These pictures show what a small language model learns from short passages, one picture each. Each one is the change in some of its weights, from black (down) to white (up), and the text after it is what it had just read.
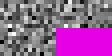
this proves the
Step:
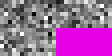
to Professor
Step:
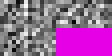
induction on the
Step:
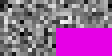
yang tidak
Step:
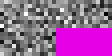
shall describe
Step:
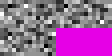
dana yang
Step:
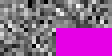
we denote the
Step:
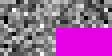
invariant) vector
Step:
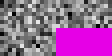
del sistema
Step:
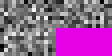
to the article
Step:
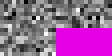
are the following:
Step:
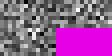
in the work of
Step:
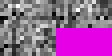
of sigma
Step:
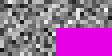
rivojlantirish. -
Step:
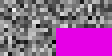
the set of
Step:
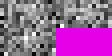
theorems of the
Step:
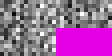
A domain decomposition method
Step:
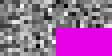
educación más
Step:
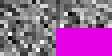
problem as well as
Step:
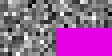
to find expansion
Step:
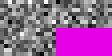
de estigma
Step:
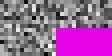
the maximum
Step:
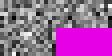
\bmk =
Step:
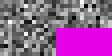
is possible that the
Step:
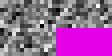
bir fark
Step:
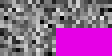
process and by
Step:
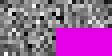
derivatives of
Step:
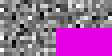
\medskip For the
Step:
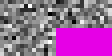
e Jayme
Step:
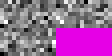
опыта на
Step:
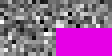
defined as $$
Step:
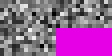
a fase
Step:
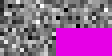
model $\nabla :
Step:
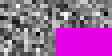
leads to
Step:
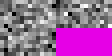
según el
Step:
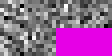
thereby proving
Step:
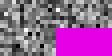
is necessary to
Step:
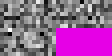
the slow
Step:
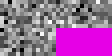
normal davom
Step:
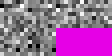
Hence, for all
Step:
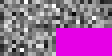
choice of constant.
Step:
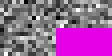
identity or the
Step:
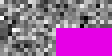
kader van
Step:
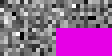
concludes some
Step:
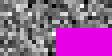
which has value by
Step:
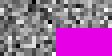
- b) la
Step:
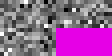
can compute that
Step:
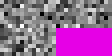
mortar methods
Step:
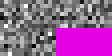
the construction of the
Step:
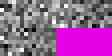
On the other
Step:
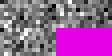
also observe that
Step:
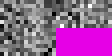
first part of the
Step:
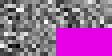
quando se
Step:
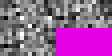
of nef
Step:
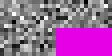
a versality
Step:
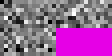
do ato
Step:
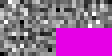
н раствор
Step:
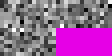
kann man nur
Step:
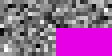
como Fundación
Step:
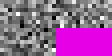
solver is
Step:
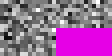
integrable functions
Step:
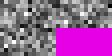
that there is an
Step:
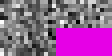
was denoted by
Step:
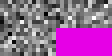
derivative word.
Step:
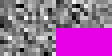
alumno en
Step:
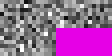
any smooth function on
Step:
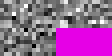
only if the
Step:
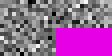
We consider forms
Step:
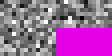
- Iqtisodiyot
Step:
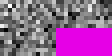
of infection
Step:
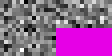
but the formula given
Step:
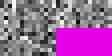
sich haben, oder
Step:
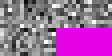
\elfam &
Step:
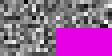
the reset
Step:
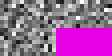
An admissible
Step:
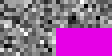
is not so
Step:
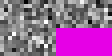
To overcome
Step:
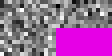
as faixas
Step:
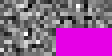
which is the most
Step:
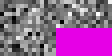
is a rather
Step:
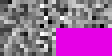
Os dados
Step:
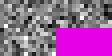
conditions appearing
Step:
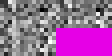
У той
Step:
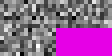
the partition
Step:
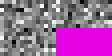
\par On
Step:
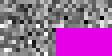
focus on
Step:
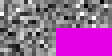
in turn
